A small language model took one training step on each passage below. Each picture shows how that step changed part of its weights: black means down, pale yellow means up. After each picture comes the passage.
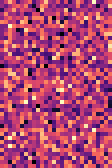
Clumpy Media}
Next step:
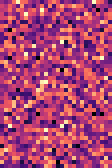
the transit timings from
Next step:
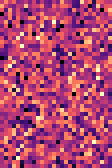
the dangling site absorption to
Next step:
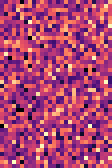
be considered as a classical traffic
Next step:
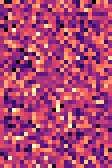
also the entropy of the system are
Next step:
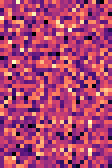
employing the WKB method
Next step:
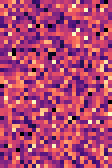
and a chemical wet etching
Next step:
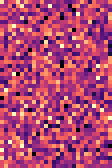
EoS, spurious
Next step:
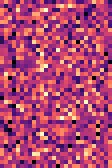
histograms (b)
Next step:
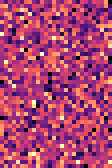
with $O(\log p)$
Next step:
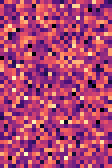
charged leptons. Pauli's
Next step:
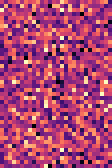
and network traffic data expressed as
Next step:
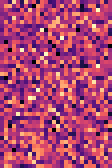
that those recombinations generate
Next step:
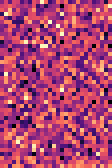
coupling and the $zz$ component
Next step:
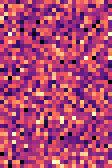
passed to a speech quality evaluation
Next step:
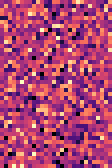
Q$ indicates the estimated uncertainty on
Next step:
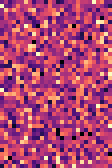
and positron annihilation into
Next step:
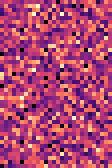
semi-integrated method first
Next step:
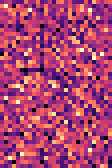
is computed by summing all eigenvalues
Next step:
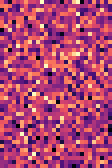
pink curve in Fig.
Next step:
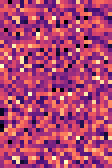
at low temperatures, respectively, showing
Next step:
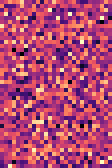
the simulation show that there is a
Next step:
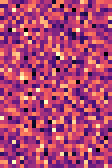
expressed as a one-loop
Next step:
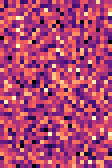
center while the compact star is moving
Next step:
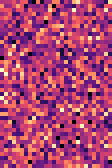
decreasing $\tau$ reduces the
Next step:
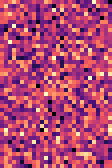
passive advection model for ion
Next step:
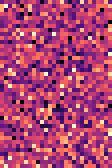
of formation and development, it needs
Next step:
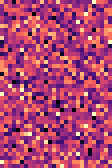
total transmit power budget,
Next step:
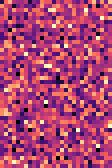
results from an exact diagonalization at
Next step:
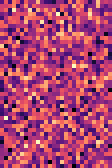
He-atoms. In all
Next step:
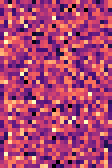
drawn from the chemical evolution
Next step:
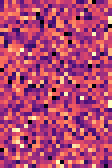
factor reduces to the isovector
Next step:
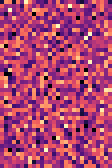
3a$ (indicated
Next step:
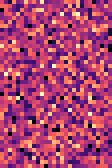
Indeed in his famous
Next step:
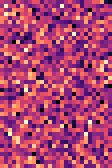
and ask the chatbot
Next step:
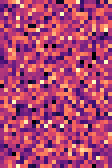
thus it is enough to compute the
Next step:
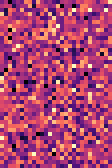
feedforward nets between time
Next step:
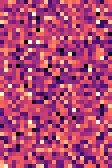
in short texts, how
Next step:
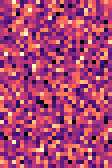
we give a brief overview of
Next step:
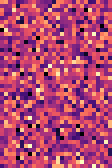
the two-parameter fit we find
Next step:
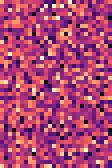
between structural and electronic effects in a
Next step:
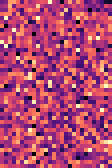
and these sources became radio
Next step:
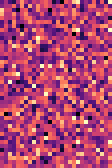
clumps which form are likely
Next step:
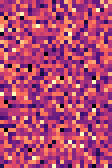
matrix for each pixel. As for
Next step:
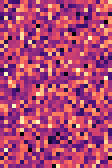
a bounce followed by a
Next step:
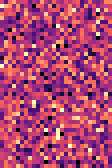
consistency with the results from
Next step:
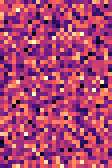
linearity. However, we must
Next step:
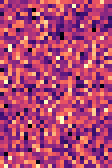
of 450 tokens was
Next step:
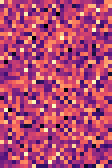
apt to demystify
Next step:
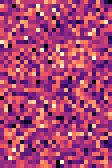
to surpass the resolution limit
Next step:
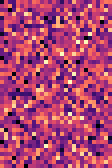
the classification step. In recent
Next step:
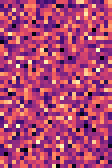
Bandgap (eV)
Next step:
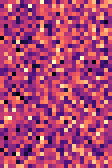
In the next section we review the
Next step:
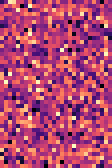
of taking into account the effectiveness of
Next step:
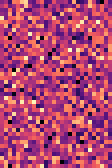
from left to right along the
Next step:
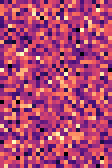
our results show the rotation tends
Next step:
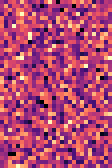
we concentrate on the sample of
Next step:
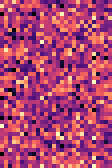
constant to the vector coupling constant and
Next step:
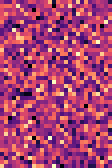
As the efficiency for measuring neutrons
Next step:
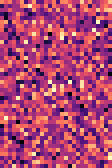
spark plasma sintering
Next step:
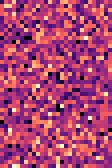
duration of the entanglement process the system
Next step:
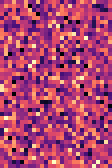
angular momentum should tend to channel material
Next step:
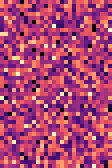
is achievable at a small
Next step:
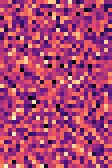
operating in the LWIR
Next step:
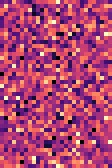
Bi-2212 phase with
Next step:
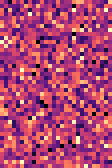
we treat $\chi$ as a
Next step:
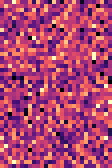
absolute magnitudes may be identified as members
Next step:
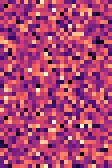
scaling approach. Note how the two
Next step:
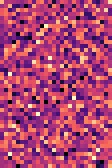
levels of spacetime emergence, the
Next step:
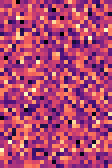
system, at least not yet.
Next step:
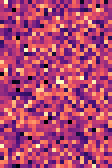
the initial total paper layers'
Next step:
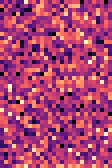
frequency. For small black holes the
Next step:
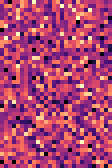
the 10--30 day range;
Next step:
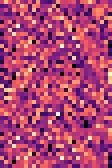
E.E.K. and
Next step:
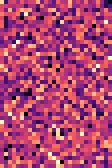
for evaluating the entanglement, the
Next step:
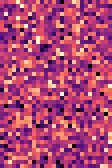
pulse which is measured by the 50
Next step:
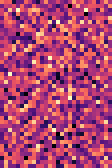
the trajectories of the individual nodes of
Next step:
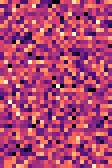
link the imaginary-time and the
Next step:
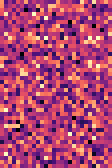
in order to define fiducial
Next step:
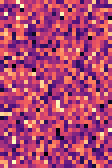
from a regularization. It is
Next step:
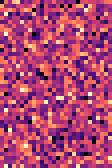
we introduce the formation of overdensity
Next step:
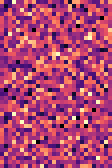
the fact that when the SSM
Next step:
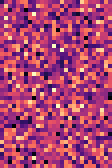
LAO films smooth and the
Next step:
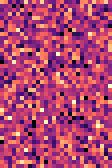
CP violation. Generally CP
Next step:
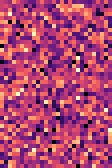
term. To this end, we
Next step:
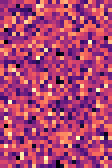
the same at both levels of
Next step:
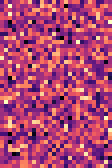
$. } \begin{align}
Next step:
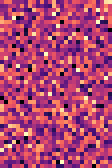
competence for each test instance
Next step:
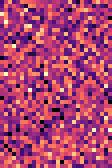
calculated the $Q\bar
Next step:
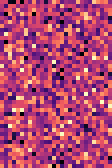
when both lasers were on,
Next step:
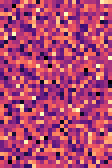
updating method in our numerical simulations
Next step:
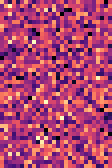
\midrule Ground Truth &
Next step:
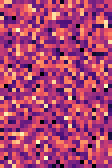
each level is finite and at least
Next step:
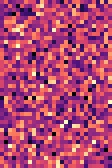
is based on the observation that the
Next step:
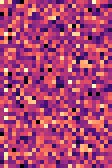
prove that lemma by
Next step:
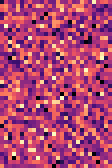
to higher temperatures as observed in experiments
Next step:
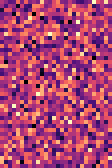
a problem and submit the solution
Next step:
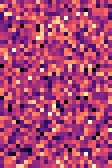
a binary system requires the calculation to
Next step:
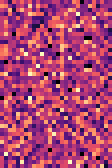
accretion rate into BD that
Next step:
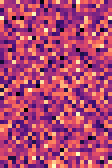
sample. We developed a method based
